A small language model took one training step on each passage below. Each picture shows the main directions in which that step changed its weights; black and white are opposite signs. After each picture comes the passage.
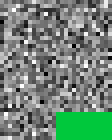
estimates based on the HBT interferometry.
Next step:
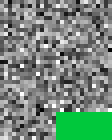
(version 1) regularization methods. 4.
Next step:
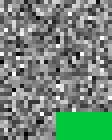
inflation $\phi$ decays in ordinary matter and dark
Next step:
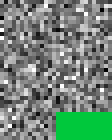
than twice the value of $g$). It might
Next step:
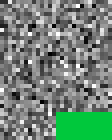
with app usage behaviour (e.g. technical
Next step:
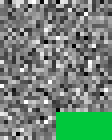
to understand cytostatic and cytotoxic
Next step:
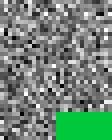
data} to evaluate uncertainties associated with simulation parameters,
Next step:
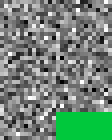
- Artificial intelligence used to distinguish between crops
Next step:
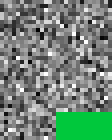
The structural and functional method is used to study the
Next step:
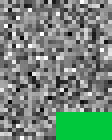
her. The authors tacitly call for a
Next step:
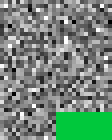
Manipur. The ongoing internet shutdown
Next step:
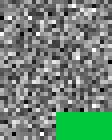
the CMB primary anisotropies have been also studied
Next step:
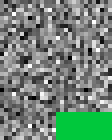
input–output balances are also used to estimate
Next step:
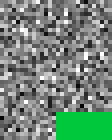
at room temperature. Now let us take into account the
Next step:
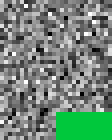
S, Bender Ib, Ziontz
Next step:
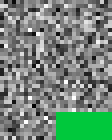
applied, $f_k$ can increase significantly if
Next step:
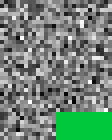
F_B - F_A F_B
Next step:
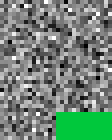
and are weakly connected with the strongly cohesive group of
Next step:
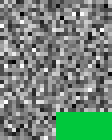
resulted in RPTs ranging between 1 and
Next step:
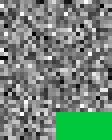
sustainable agriculture is becoming increasingly important day by day due
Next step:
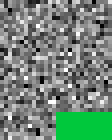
general case, as analyzed in Section 2,
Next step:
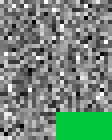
and tools. The training school was organized under the
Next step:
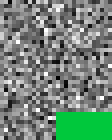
\label{app:functionFn} In this
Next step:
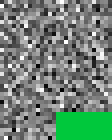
nor highly contagious, but we must never
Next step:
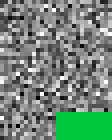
of thoughts and ideas between languages, while
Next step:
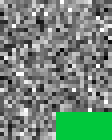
differs even by tens of thousands of
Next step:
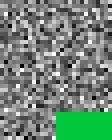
nonconducting magnets is the spin-wave theory
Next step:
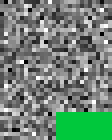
decade, due to the steady growth of the
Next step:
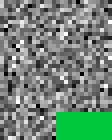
lack of transparency.⁶¹ Schemes
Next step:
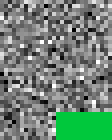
the bandwidth of the photons should be narrow enough to avoid
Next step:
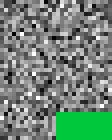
and management of Port Harcourt Refining
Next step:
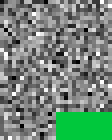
The array elements at both the TX and
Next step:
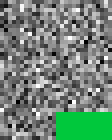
digits with a log base 10. Using the base
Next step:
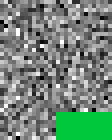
The number of inputs will be the product of
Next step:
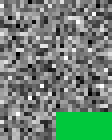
u monospecijskim livadama
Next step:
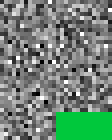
algorithms able to account for the specificities of IP
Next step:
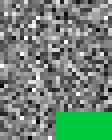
tools possessed by electrical installation and maintenance works
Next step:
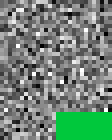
crime popularly known as yahoo,
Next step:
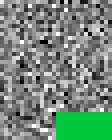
different function. A threshold is then applied to
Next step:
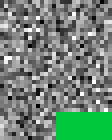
use the following expansion of the exponential of the last term
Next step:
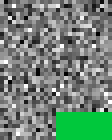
revolves largely around identity and territory
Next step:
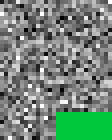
job handling through the VRE Analytics
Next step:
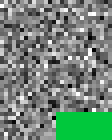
Population exposure to various air pollutants is
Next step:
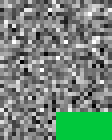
Chang K, Brown J, Sartor
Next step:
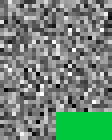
on the topic of accessibility and connectivity –
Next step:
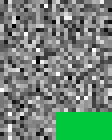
which was 2.75 %. Conclusions. A
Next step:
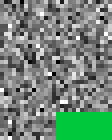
(\overline{\ell}_L \ell_R)
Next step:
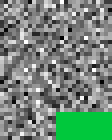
capacity in a panel of 15 West African countries
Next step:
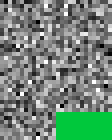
have to be subtracted. The next step is to
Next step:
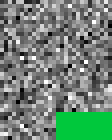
into the motion of holes without any effect on
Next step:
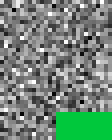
1 (a), with upwards and
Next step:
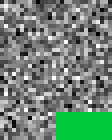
& \multicolumn{1}{c}{uncertainty}
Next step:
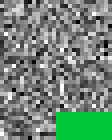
manifestation of depression or psychological
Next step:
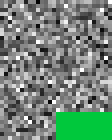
Britain Come to This? A century
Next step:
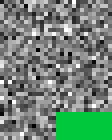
the $d, q$ plane, showing the location
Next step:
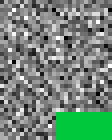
diagnostic and therapeutic management can reduce the risk
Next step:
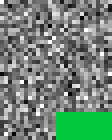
applying the Chern-Simons gauge transformation, we
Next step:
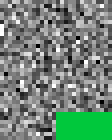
compared to the potential vegetation. We find
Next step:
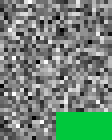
under typical irradiation conditions summarized in table
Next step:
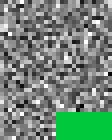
detonation engine,” *Progress in
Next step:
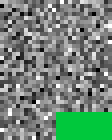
corner cores have only three nearest neighbours and
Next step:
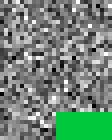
[1]. Thus, for investors to manage
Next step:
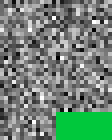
grid elevation angle, so model accuracy in respect
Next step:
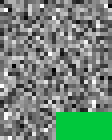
reported Victims's data of the
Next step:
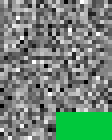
their male counterparts mean 2.54.
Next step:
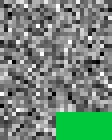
church architecture in Jembrana,
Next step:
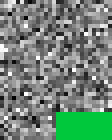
offer (bid price $S_{\rm
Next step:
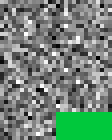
detector.} \label{fig:RADec}
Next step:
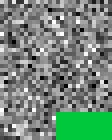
out from the base branch of \PT-symmetric
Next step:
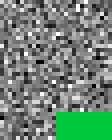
and those of the planets they form remains a
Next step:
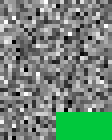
short time, one of the basic building blocks of modern
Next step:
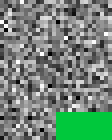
(55%) live in cities, a number
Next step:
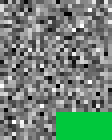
example where coupled-mode theory allows an analytical analysis
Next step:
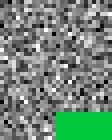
of Chemistry, S. S. G.
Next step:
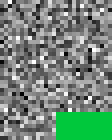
Siyuan Laboratory, Jinan University,
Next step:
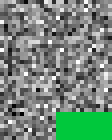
Parkinson disease (PD) resulted from
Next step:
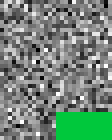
the same time it will enlarge the scope of their
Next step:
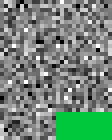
length (μm), fraction of area (as
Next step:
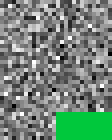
illustrate direction-dependent measurements using spherical alumina and
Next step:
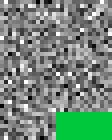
of 87, or 82\%), whereas double
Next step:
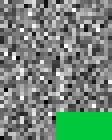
with this article can be found, in the online
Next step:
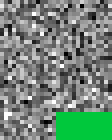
of mobile devices the CEP for processing data
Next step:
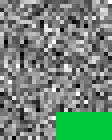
them, regardless of any copyright protection of
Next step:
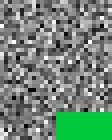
between papers and improves the correctness of the information
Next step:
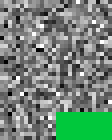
pulsar, Hottier et al.
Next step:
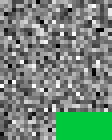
distribution, with 300 participants identifying as male and an equal
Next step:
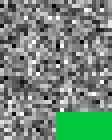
objects defined on the manifold $M$, as in the
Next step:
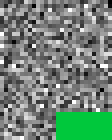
Negative bias suppresses activity and progressively
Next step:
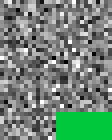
\overline{x} = 6$. Dotted
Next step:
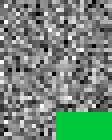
ranged from a minimum of -19.0
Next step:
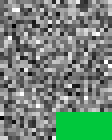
brown and grow as big as 500–800
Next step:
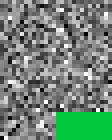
1920s. The most widely used hybrid
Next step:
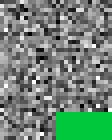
according to standard AGN diagnostics (on a
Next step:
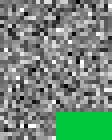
on previous versions of the manuscript. All authors
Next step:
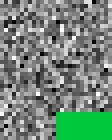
silent letters of plosive /t/
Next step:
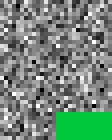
full three dimensional experiment is shown, where the
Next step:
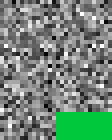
observations to occur only at low elevation angles,
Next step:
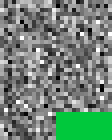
Age Distribution of Patients: Age
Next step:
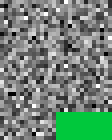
Keywords: Segregated Education,
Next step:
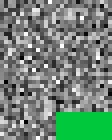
viscosity and extrusion. This novel drug delivery becomes
